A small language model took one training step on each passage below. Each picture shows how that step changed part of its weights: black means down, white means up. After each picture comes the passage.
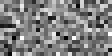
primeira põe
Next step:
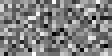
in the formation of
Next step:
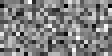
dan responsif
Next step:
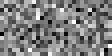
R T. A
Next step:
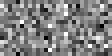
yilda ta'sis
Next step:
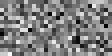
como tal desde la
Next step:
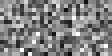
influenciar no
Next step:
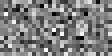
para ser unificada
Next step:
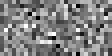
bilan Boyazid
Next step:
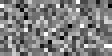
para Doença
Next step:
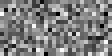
asar* kabi
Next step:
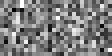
controle integrado
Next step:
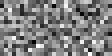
significativa da população
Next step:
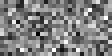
tan solo el
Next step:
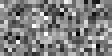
español al
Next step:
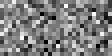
a Zona de
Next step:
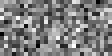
la importancia de
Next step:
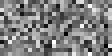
promover una sociedad
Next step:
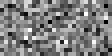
NA †
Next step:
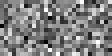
existem muitas
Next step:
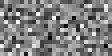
И.* Новые
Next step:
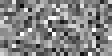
segura – o
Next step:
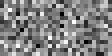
the combustion
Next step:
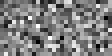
a estilos de
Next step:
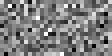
texnologik jarayonini
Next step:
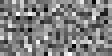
O STF,
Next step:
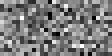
comprometem a
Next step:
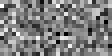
Todas las
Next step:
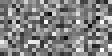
no solo a mi
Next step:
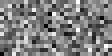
os documentos.
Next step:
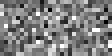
А это в
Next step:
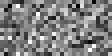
flexão da
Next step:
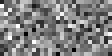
adalah *lag*
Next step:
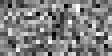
feadal va
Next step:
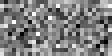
a Biologia,
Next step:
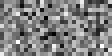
importância de se ter
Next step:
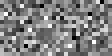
que giran en
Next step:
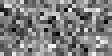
PGRI 3
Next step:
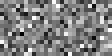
de la metodología
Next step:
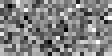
(National report
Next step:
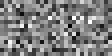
va 50% azot
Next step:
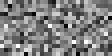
la gestante no
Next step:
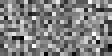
também podem ser
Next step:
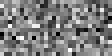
и будущие
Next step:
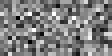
То есть
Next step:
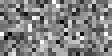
de las acciones
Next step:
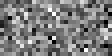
ВИДЫ //
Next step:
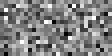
bér erősen
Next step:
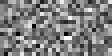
mayormente positivas
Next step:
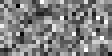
yo'nalish –
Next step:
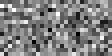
ta praktyka
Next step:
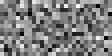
у ЗДО не
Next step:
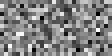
alternativas a nivel
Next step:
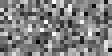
para controle
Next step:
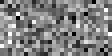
the War in
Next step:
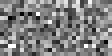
echter niet
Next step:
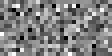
ma'muriy hamda
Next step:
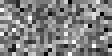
in Russia.
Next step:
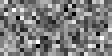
en buena parte el
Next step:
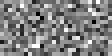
aluno as
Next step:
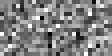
y León. -
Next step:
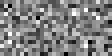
the lesson by
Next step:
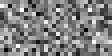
una lamela con
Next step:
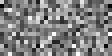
себя от
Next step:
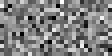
o intuito de
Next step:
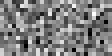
Risk Of
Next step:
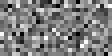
energética do
